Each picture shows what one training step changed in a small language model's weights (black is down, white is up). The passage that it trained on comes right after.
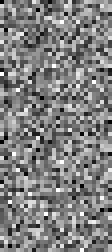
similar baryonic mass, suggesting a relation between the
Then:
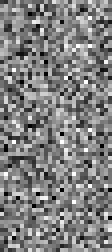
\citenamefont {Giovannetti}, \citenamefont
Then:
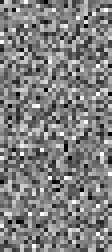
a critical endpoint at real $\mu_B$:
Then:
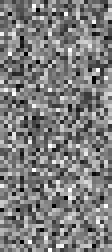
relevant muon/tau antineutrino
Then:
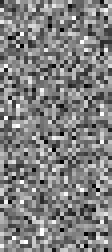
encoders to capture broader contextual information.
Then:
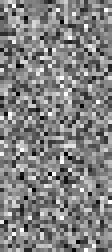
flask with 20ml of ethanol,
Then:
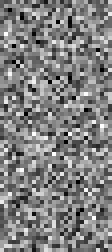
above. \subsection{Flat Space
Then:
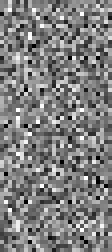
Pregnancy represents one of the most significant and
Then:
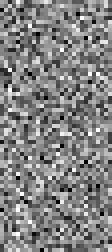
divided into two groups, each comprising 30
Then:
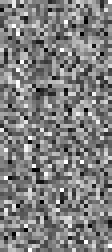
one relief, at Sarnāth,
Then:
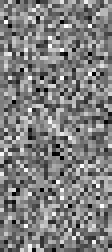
filters have the distinction of introducing no phase
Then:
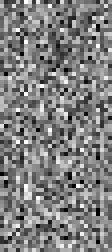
and some need psychological support,
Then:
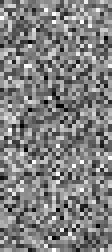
– for strategic decisions (mandatory) -
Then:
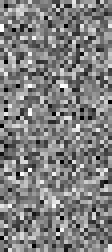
Finally, we compared our numerical computations of
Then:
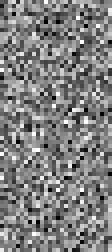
a ULOHS Transient in
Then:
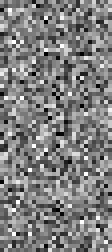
education, criteria for the effectiveness of internal
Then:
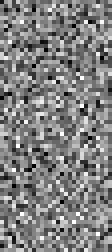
onset of PIMG and a higher value is
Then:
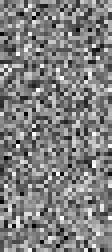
Conclusion: An improved customer support and product
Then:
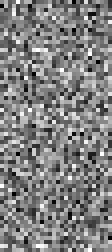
designed by Erin Robinson and
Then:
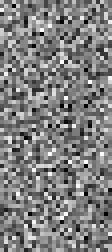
unified text prompt. \textbf{Text +
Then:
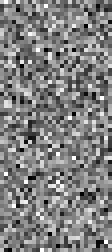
modifications of the refraction index or of the
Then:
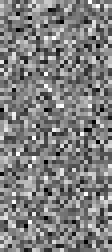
Bolstering cultural diplomacy is a
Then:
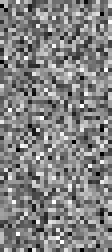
the Einstein equations of order ${\mathcal
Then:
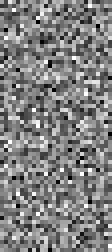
goal of the APTS was to explore the
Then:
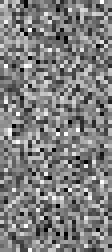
\begin{equation} S^{\rm nm,
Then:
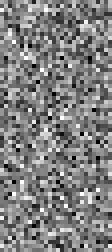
can be naturally integrated into the specific activities of English
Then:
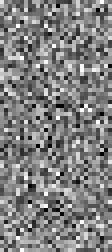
the law of large numbers, $\hatrho(t)$
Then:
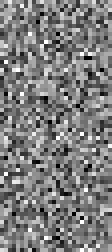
properties of its components depends largely on the designer's
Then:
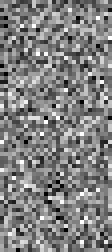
1: Schematic representation of the integration of the
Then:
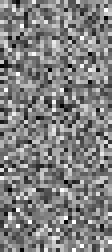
for 2D phononic crystal at any
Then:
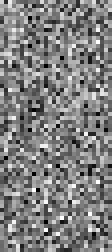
validation is not intended to provide an independent accuracy measure
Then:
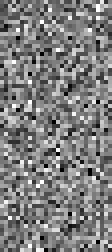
will be observed to have a fluence in excess of
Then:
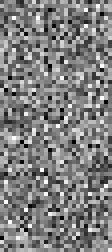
information retrieval, recommendation systems,
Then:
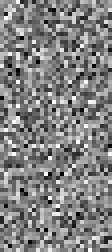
elements used in the SA-SM. In order to
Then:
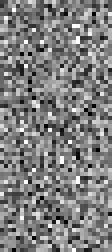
rows of vertical tick marks correspond to the
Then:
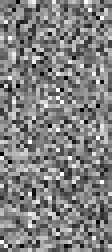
see, the D abundance gives the severest
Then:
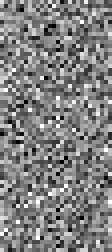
positions and awarded him with various awards
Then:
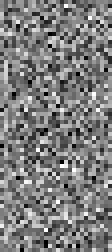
This study intends to understand the present status of
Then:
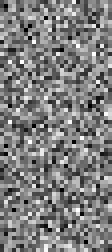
power take-off unit, the electrical power
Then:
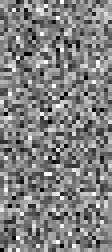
attempts to fill this gap by
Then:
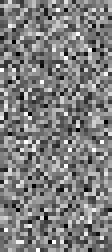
favors (in wider volumes and for
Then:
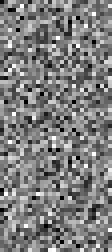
done previously⁷. Thermodynamic
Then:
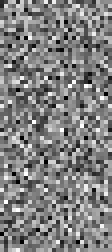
(Left Ventricular Posterior
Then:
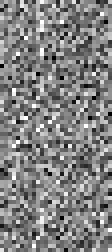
and the way of attack and methods of controlling
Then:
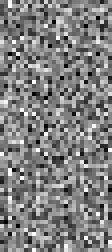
classes $L_p(S^N)$,
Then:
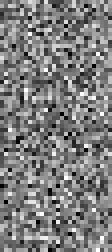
in DSD x Experience in Project
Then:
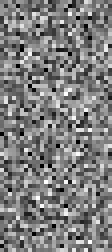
spin-foams \cite{Rovelli},
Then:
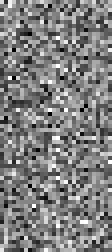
to thermodynamic laws, the black hole is
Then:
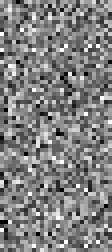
make the determination of resonance's individual couplings
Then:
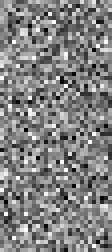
aftershock sequence model Jingfang
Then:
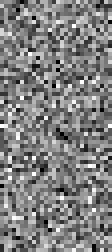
are essential for the translator to decide how the
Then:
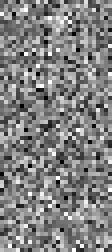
lot of satisfaction in carrying under one's
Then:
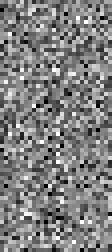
thus unclear what the empirical effects of integration
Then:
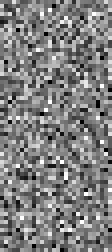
random variable x takes a value between x_0 and
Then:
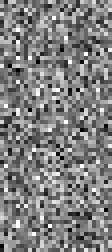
the teacher and stored at the AULA
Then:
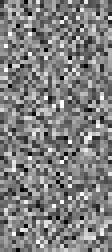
analysis of lineaments in the Basement
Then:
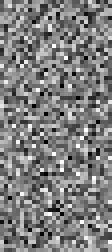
the protection of habitats and species⁶
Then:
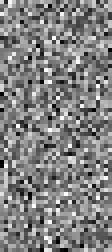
to draw some qualitative conclusions. The
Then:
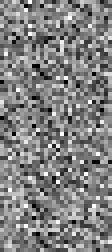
900 °C, as capillary
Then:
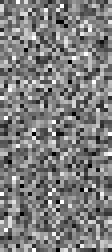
to further identify anchors containing similar types of information
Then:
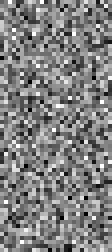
the recently inaugurated Hawassa
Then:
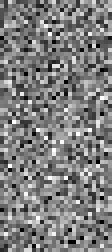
our preliminary results show that damage in
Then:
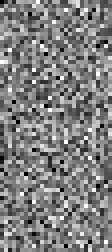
absorption (Mathur, Elvis \&
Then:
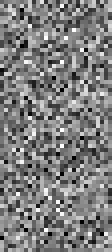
features, the system exhibits satisfactory performance in
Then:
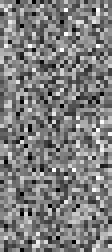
elasticity or plasticity, significant shape changes can
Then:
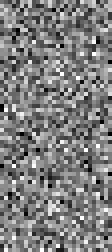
environments. The study focuses on three
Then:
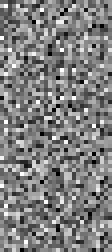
used by challengers to fight. In addition,
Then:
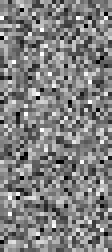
M. D. Periodic orbits,
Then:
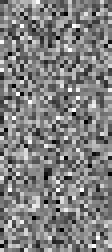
a large number of races, we will find
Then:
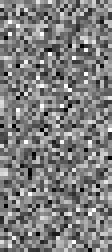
which central and tensor interactions are neglected. From the
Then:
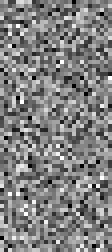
energy occur. Thus, we demonstrate that the phase transition
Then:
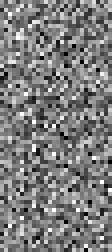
public secondary school. Random sampling technique was
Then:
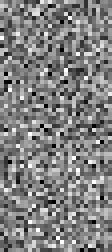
standards has led to the successful completion of
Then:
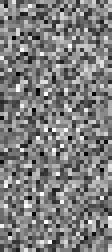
Findings showed that SOVEREIGN
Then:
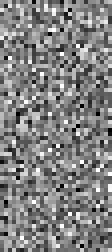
reports parameters for a softly clamped
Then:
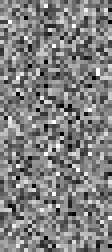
the path-loss function as long as it is a
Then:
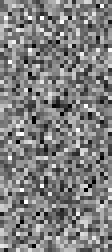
is set equal to unity and periodic boundary conditions are
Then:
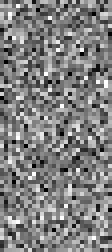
degradation indicators air, water and soil within
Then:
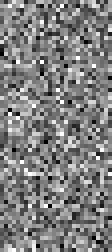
from 2000 to 2020 The amount of soil conservation services
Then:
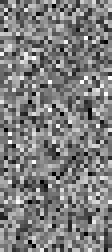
An important point on the compound is that its magnetic
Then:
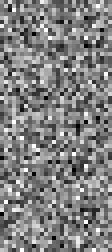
oracle. Perhaps one way to enter
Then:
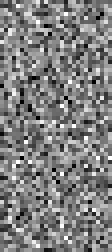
to return an incorrect solution. A template for
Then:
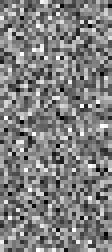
into two primary groups of activities that have different tendencies.
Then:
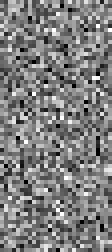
due to tilting of the principal axis of the
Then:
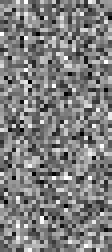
ABSTRACT "By wire" technology
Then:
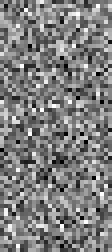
due to atmospheric drag and the
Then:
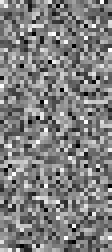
with three buttons. These are labeled
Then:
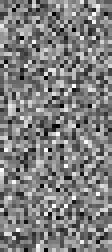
W. (2020). Religion and mental
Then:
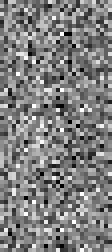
the rate of structural phase transition between low and
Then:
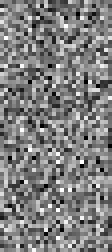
calls related to a Portuguese
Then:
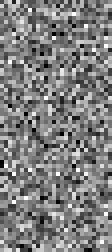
intrinsic-strength tests. The
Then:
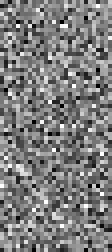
demonstrated by Brownian motion experiment. Use the
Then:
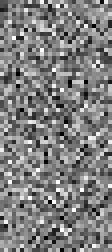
of TOA error with pulse shape. These changes
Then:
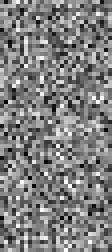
and quantify the absorption in the more heavily
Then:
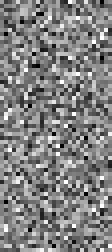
reach line rate performance metrics, they are usually
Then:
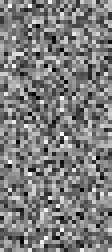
improvement in the network. Artificial
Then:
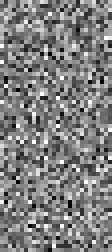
technical rules and guidelines in this
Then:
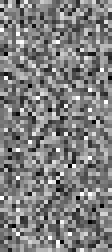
targets to reduce the number of E&A
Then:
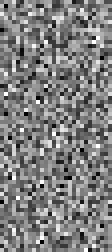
Thi Linh Faculty of
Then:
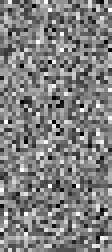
with a unique dimension, and only swaps of
